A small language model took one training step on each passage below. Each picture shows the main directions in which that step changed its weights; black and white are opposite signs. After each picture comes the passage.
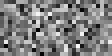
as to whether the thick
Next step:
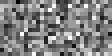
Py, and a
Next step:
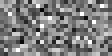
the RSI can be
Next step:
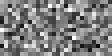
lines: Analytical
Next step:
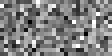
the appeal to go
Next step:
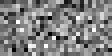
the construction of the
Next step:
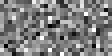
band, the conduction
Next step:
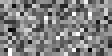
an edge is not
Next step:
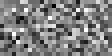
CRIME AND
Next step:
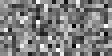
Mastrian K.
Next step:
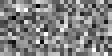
ishlab chiquvchilariga
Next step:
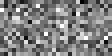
tendances calculées ont
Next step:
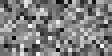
where $L$ is
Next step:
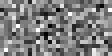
think the investigator
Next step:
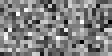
egalari tomonidan
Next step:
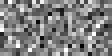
in the opposite direction
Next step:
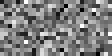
squark flavor mixing
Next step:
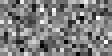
pre engargolado
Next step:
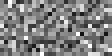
of the profiles of the
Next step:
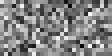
due to both the
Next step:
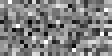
describes the usage
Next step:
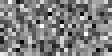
with the aid of
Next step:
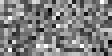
model move according to
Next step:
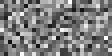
\nonumber \\ & +
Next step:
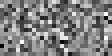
cell where a user is
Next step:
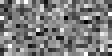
can be found in
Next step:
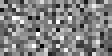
los derechos civiles
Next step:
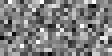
Uni maktab va
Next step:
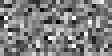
L5, it is
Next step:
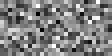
the Python
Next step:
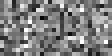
appaltanti di
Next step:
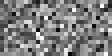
we explain our setup
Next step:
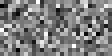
mutuamente. As
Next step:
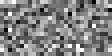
the two decay lines
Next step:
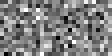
_6 \notag
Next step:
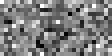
que 66% das
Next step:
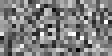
creció y se
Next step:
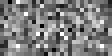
and robustness of node
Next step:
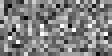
novos casos de
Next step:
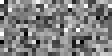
instituições públicas,
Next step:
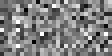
build on our previous
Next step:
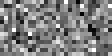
поряд з
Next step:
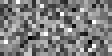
and kind of procedure.
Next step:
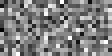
The second contour is
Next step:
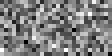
a uniform coupling, with
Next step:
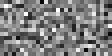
призвела до
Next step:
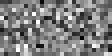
the following {\it
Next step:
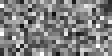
been started by
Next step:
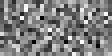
y construcción de
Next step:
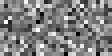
bar bosimda
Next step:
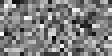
polytropic index
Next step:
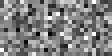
decides whether the parameters
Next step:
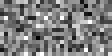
enough to segregate
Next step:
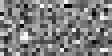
heuristics as the
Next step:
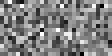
За результатами
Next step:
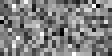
backward derivative,
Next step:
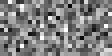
to the teaching
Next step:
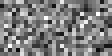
dust particles reside
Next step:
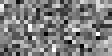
conjugation of
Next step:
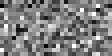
Close` and not
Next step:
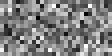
beam flux measurement, and
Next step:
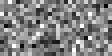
with the measured aspect
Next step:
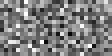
m² de granitos
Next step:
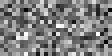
cellular membrane
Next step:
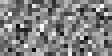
new methodological solutions that
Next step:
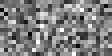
Solar Observations}.
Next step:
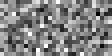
we study the equally
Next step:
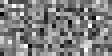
z Troją
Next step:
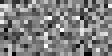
(AMA) en
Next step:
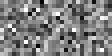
model abstracts away
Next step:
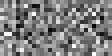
input beam emittance
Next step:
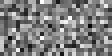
{\em external} quark
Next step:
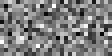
достъп до
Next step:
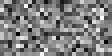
$r$ for which
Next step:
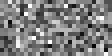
reja va amal
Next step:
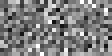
bağı kopan
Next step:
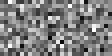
to the triangle
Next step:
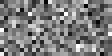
point within the gap allows
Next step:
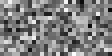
the noise axis,
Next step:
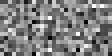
dat is gericht op
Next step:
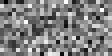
symmetrizes the
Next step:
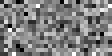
морей и
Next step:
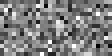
y/o al
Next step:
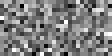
bir ma'noli
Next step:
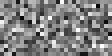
now also implement more
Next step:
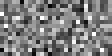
ser el punto de
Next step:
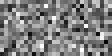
constancy of appropriately
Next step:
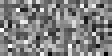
tensor. Field configurations
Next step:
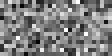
precession rate
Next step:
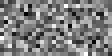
that AVs can
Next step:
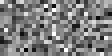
synthesis appearing
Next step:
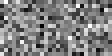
OS, offers
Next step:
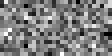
minimize noise and energy
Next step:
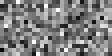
impeditivo de
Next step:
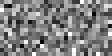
дисків і
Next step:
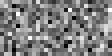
prof. Dr.
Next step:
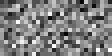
the possibility of a
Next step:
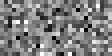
standart talablariga
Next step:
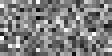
G. Islamov
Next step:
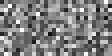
longo de todo o
